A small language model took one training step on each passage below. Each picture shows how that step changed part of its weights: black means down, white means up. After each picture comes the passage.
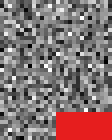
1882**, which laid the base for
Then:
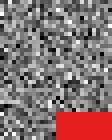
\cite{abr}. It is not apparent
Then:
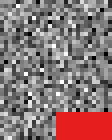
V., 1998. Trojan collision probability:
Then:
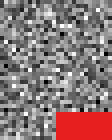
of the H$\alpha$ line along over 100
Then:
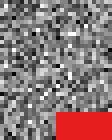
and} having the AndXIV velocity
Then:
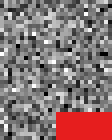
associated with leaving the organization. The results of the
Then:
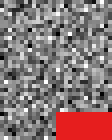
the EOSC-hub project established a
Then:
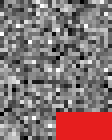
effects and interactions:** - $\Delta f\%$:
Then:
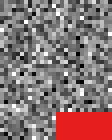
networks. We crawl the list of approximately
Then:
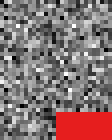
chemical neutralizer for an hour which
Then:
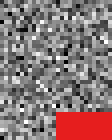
in the anterior PPA. * indicates
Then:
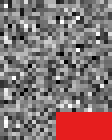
multiple aspects, namely, audio feature
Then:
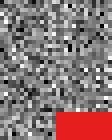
Q},{\cal P}$ and $\alpha $ are
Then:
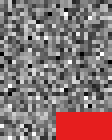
then f_α is called an α
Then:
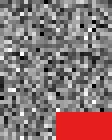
$P_\mathrm{opt}$ is reached
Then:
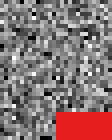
OR, USA) with a secondary electron
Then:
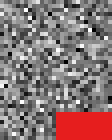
during feeds, accompanied by expressing
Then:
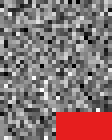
the development of a fuzzy rule-based
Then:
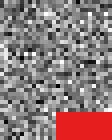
of Business and Management Education
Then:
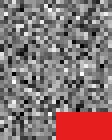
maximum of the beam response is located in the plane
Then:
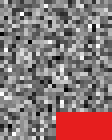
Nigeria's officials from the point
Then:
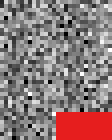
human capital management objective and strategy in the light of
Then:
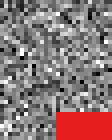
or even than Latin. Just such a
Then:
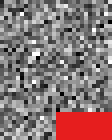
acceleration time, and $\tau_l$
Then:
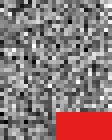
the phenomenon of drifting subpulses
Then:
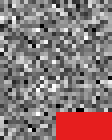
them can directly output likelihood-free
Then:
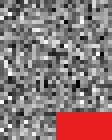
your own Things to the tool?
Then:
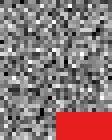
affect the physiology of organisms. For
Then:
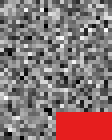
Mousavizadeh analyzed the data,
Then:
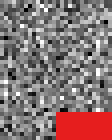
persistent ST-segment, who were
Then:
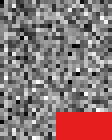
with same concentration of NAA, CW and
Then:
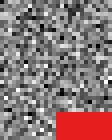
time (sec) Average disintegration
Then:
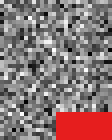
of the cluster derived from our new best-fit
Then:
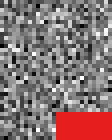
is currently facing: 8. Issue 1
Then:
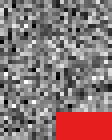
coordinate system that contains it. - c. If
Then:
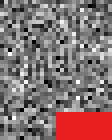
features, which implies a significant loss of performance even when
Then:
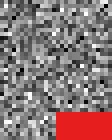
and potentially resources developed by the NFDI
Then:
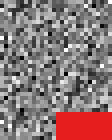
the size of the allowed regions in the parameter space.
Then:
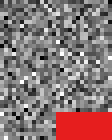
number 1, we are standing at the station and
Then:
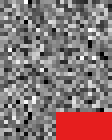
were obtained using the automated hematology
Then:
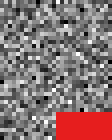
was introduced by the 5th Amendment though
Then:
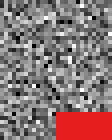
involved in the scene more quickly
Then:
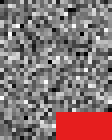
gondol perhiasan Rp 650
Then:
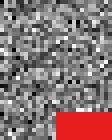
to the effect that “light quanta may get
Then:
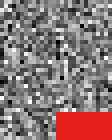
Surface Structures. I. Image
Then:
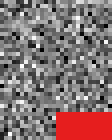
a growth rate $2\,\beta_{\mathrm{max}}$
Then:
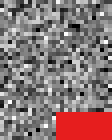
the quest for the origins of ALS complex
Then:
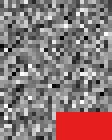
order to a better position in the market for future and it
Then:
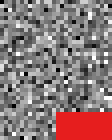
filters, e.g. Kalman minimax
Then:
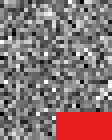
of the closed-loop congestion control problem
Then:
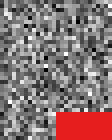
still produce a barely sufficient statistical significance for
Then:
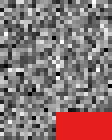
and \cite{CPPACSquench}
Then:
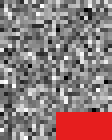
we analyze the impact of various sensing
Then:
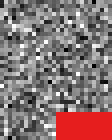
relieved by an average of 3.6 ±
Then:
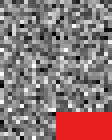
Fisheries Management Organisation
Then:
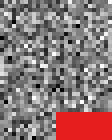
important position due to its role in creating lexical
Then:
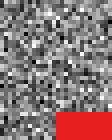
of a nomogram for prediction of
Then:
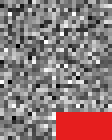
linear models. Using academic data of University of
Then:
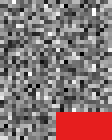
maximum error between the transition level position and the linear fit,
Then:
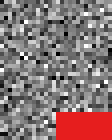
coupling takes place between the local nanocluster
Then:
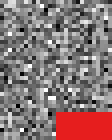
Datalog, SELinux,
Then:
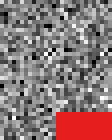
gamma-ray energy of this event is among the
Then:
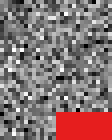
ko'nglini yozmoq
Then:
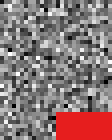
success of the group heavily relies on the
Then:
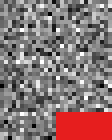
data reads $\mathrm{HWHM} =
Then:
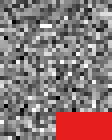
of Helsinki Declaration does not
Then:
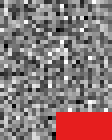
studied the linear complexity and the 1-error
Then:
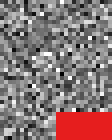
Because of our recognition system using 5
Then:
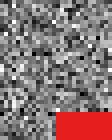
greater extent (77,3%). Also,
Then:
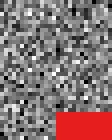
was supplied by A.E.R.E.,
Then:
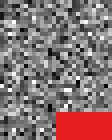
labyrinthine structures for flux expulsion
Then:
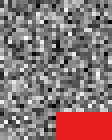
is not a problem with the T-Tree per
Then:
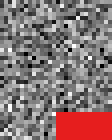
electrons are expected to be strongly localized. In such
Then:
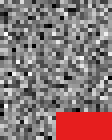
gamma-ray time delay measurements, which, in
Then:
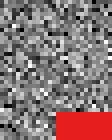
complications can include chronic infection,
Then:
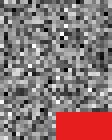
computation time of the steady state response.
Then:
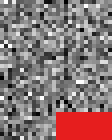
This indicates that respondents have latent skills that they are
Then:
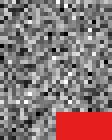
fully precise fits including all terms were used in
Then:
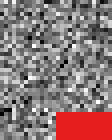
This requires us to take a two staged approach towards
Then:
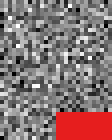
fields have reduced the number of configurations studied to a
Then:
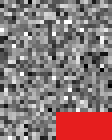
these workshops, an overarching agreement was
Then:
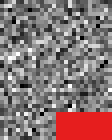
morphologically similar to those seen in observations.
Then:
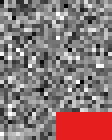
to the dynamical structure factor as it might be observed
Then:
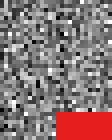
economy, artificial intelligence technologies,
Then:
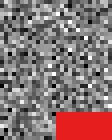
evaluated against isolates of *R. solani*
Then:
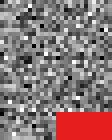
Integration of Dc Equipment Work
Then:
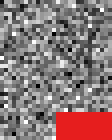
modification of surface hardness, and the other is the
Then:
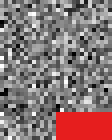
the set of microstates: \be \la
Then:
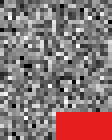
in the opposite direction of recovering the
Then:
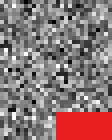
at a height of 10 m is 4.46
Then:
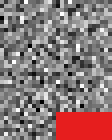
most to which group of consumers. Responders
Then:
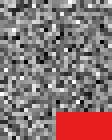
the axion mass range considered, the branching ratio
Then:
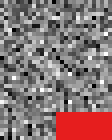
3. Main hoaxes In Spain -
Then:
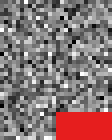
capturing language that cities have copied from
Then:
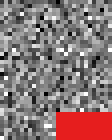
Again, such a vision is of a just and
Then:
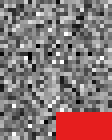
stage. The tomatoes were stored for
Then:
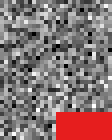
on the system performance and could be used to improve the radiation
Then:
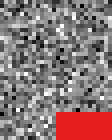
a film in which subtitles are displayed
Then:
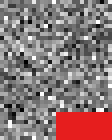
$\eta=\tau-\s$ using a conformal
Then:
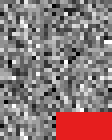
balanced ternary trees.
